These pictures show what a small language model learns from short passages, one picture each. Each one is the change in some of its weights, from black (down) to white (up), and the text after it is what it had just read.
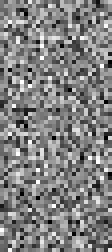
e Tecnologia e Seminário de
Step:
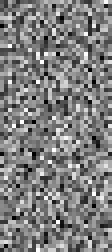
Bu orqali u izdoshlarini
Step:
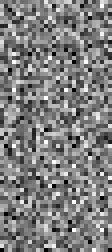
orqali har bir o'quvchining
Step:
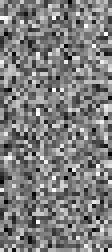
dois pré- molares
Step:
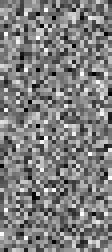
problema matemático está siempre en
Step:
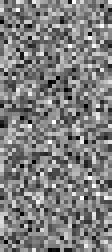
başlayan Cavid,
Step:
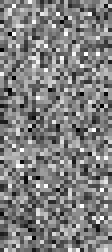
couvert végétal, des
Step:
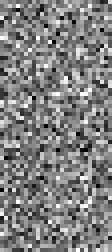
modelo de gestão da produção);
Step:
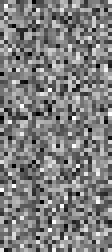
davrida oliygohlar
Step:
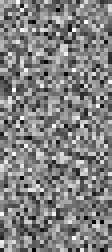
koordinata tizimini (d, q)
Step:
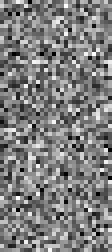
montrent une variabilité
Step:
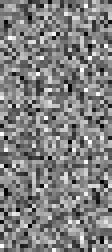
deren Fraßgänge bis
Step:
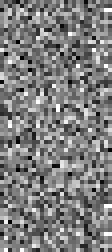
аспектов проектирования и
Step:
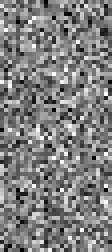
condições que possam afetar a
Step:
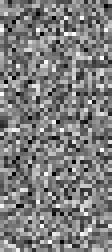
expansão do poder financeiro.
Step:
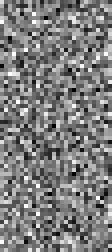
a comunidades diversas, entre las que se
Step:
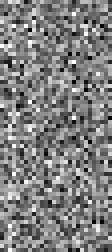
ikki so‘z (hokim va
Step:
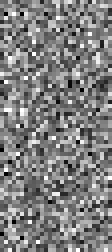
назарий фанлардан,
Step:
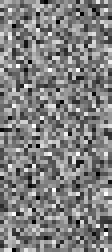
fact that the features of
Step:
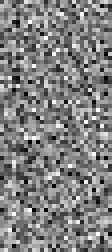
Type 2 diabetes: a
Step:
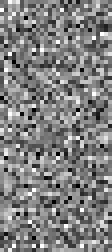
в Україні, зберігаються
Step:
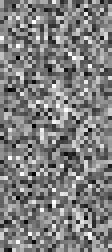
Organizadores que são fundamentais
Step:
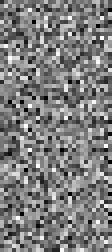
в 78% случаев,
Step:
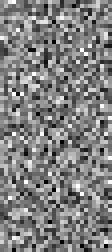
Completas, tomo 1. 3ª
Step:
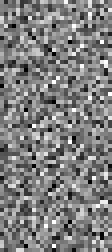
com seu pertencimento racial e como
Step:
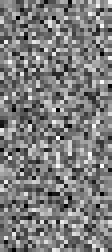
tanınan ve etkili olmuş
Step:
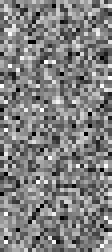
бу ерда энергия
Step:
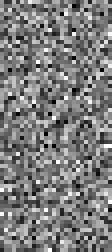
yozma manbalari, arxiv
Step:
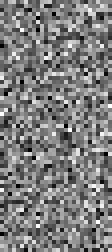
de 6 mm em 30 ratos Wistar
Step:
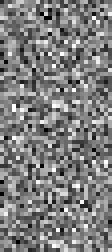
child development and human
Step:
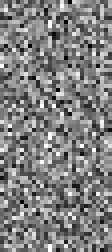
xotira bloki; - GPS
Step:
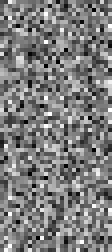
și cu sursele externe de date.
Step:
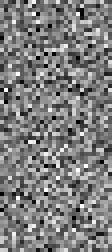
éticos e jurídicos de sistemas de
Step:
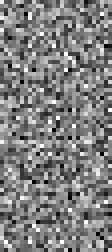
Al-Qur'an*, Vol. X,
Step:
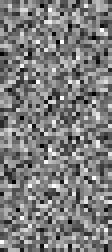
milliy taraqqiyot va
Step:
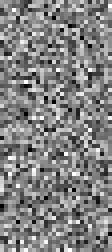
anket formunda toplamda on
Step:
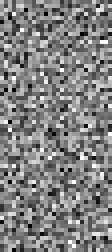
buiten de onderneming
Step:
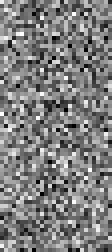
kohtauksen aikana tai
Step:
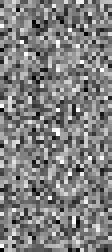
shakllantirish, kasbga
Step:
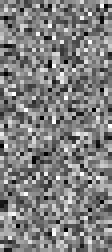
maktablarda antikorrupsion
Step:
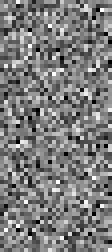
the reaction of young people
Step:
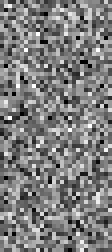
turlichaligi aniqlandi.
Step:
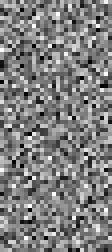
Christian M. Stracke
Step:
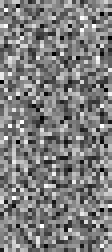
их не высылка)
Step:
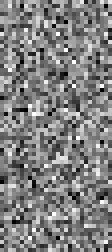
tabobati dori terapiyasida
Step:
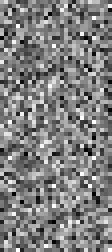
in een productie-schema tot
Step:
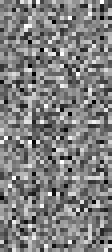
de manera que los usuarios
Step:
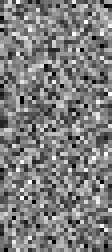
rejalashtirish va ustuvor
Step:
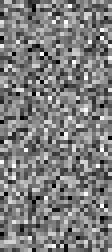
operatív vezetője
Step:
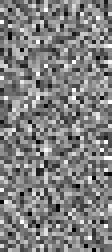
fünfzig Fragen in
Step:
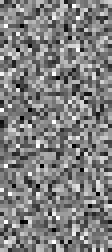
bairro, a unidade foi
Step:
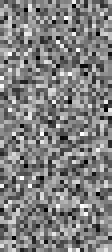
uso e cobertura da Terra é
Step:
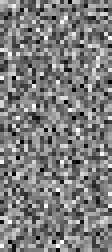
jaǵınan ózine
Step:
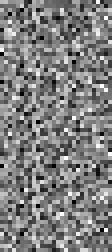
ўз ичига олади.
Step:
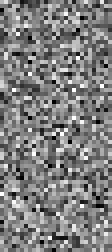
ou abióticos. Os
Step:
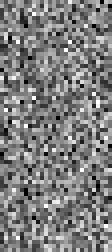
DISCUSIÓN De la
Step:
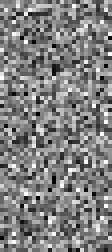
Mellange. Označevanje
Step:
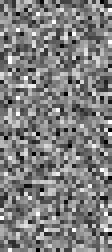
особыми потребностями и
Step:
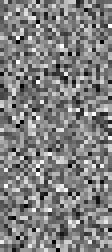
qoladi. Qolaversa,
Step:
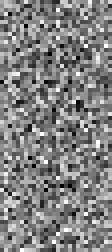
de estas empresas, proporcionando una
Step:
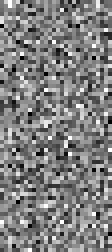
заряженным током,
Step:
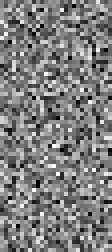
політехніка», ORCID
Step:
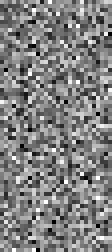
S. B. // The Black
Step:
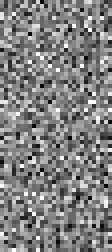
динамики V полиномов 4-й
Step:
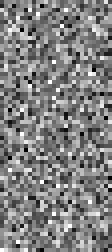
не только укрепляет
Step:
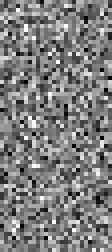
maqsadi – nutqni qabul
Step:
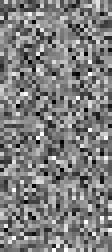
metodi: predlagano ali
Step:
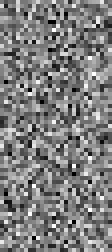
mashq va mashg'ulotlarini
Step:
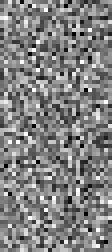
0 \quad \text{келиб
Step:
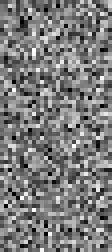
MIILD chez les enfants de
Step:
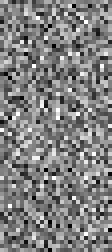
Sendero Luminoso*.
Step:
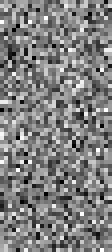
nihayet çok partili siyasi
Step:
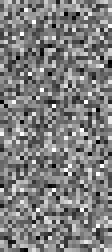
descreve as características desta
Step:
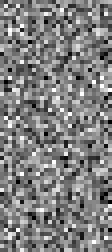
необходимо учитывать
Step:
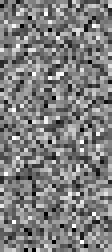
artística com um segundo idioma
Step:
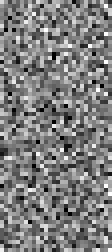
reconocido centro comercial de la
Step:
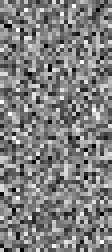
// Qonun nomi bilan. –
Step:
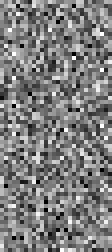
jamiyatning moddiy-texnika
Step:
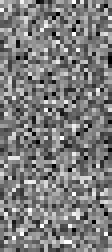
que compreende o ciclo de
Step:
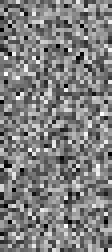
qolgan belgilari patologiya
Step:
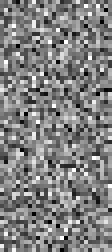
sektorem publicznym”.
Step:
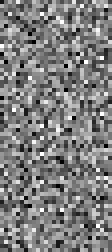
катта хизмат қилади.
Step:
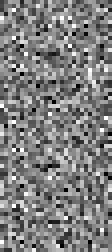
talabalarda kasbiy faoliyat
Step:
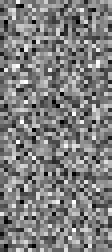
ligger till grund för
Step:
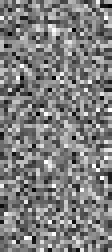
A rede mundial de computadores
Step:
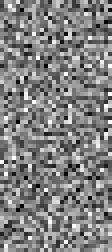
uni tovar belgisi;
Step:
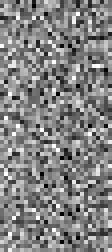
não devem, portanto, ser
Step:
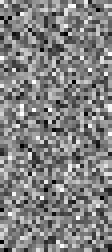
kondisi ini mencerminkan
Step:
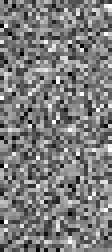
vida de sus habitantes y en el
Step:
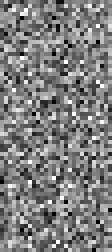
vositasi (mehnat
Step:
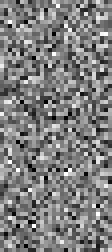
PEDro e PubMed, tendo
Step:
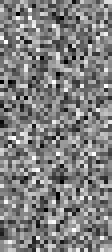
standartlar: monografiya. —
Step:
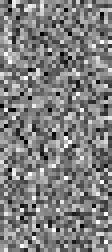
результат улучшился на
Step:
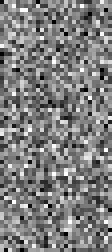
va investitsiyalarni jalb qilish
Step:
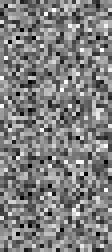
हो सकता
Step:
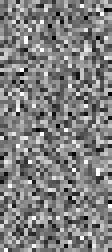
era batalhadora, ela
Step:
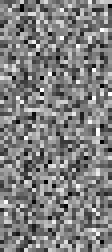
Nº de orden panel:
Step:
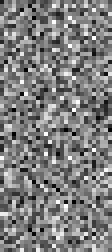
“Yöneticiler olarak,
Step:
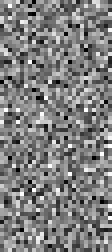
позволит внедрить на
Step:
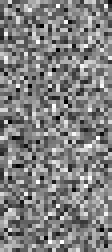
dá a construção da identidade
